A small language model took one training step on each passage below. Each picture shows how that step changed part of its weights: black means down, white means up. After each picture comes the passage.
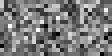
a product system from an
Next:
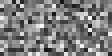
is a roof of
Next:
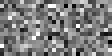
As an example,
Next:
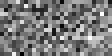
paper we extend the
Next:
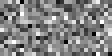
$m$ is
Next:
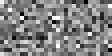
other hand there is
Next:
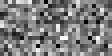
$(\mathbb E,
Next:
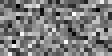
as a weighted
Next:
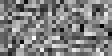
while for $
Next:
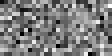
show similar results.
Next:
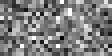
if, for some
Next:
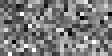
of distributions and
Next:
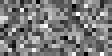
of that path. For
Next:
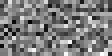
particularly well. In
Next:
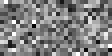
in $\varphi(D
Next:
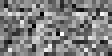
with $g_n
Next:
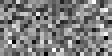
state of $\cA$,
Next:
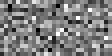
>0,$ and the
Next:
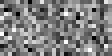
R^n$ which
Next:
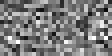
we are able to
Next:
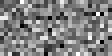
Following the method
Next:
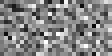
the maximal vertex
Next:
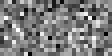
is \nd /
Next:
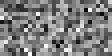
one can construct a
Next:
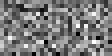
preserving and
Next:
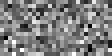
reduce $R$
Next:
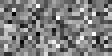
squared unit circle
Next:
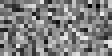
the assumption on
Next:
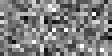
itself, it
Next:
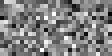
and taking traces
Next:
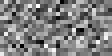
size and similar values
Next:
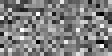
since it is a
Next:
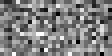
exception of
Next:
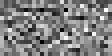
by \bes
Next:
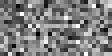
of the conditional
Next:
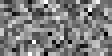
a C-E
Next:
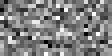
If there exists a
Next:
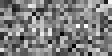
in the ideal
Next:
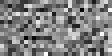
we will prove that by
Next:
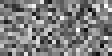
the desired unique
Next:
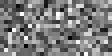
of the following explicit
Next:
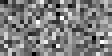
$\beta$ satisfies
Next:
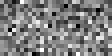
study the
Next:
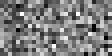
of vertex-spaces
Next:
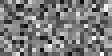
small values of the
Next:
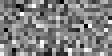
at which full
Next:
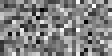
model serves as
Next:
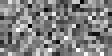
are actually
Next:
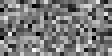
the above equation. The
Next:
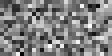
in terms of the
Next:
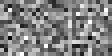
remains to prove
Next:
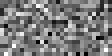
analogous to the
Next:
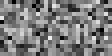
the both sides of
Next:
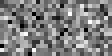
fluid -
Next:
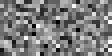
which, by definition,
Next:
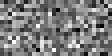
what follows we
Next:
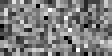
We next deal
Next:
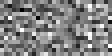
this paper, we
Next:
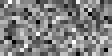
a practical
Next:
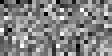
evaluate $
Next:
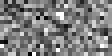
can now apply Theorem
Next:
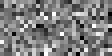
and: $\forall
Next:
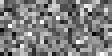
a natural interpretation
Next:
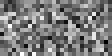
analytically equivalent
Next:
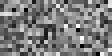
almost the same
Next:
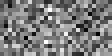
vibrations which
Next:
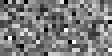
estimates are in terms
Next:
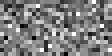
crucial use of
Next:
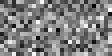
$\ast$ and
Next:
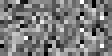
resulting from the
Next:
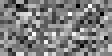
and much more
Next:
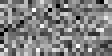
\infty$. For any
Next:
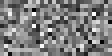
it becomes
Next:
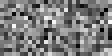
allows us to
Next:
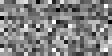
So, it is natural
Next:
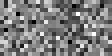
of cardinality
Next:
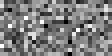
a finite sum,
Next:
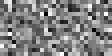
the Hilbert
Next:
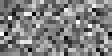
for every $n$
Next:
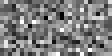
and Michael
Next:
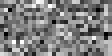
other module in
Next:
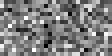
a finite dimensional linear
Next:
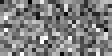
F(t)$ the
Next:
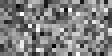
of the paper are the
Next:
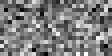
valuable in the
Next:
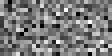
are subpar, the
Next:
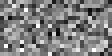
will handle the case
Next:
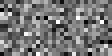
section. Recall that
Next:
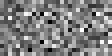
for all $\alpha
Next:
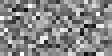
that the collection
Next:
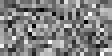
by Kingman
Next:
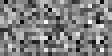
\right \}
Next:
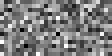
a topologically
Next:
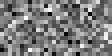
a flat.
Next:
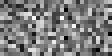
is characteristic.
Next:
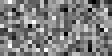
$a \in
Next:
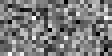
prove the estimates
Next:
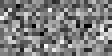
orbit can be
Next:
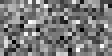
type norm. %
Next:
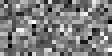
0 \mbox{ as
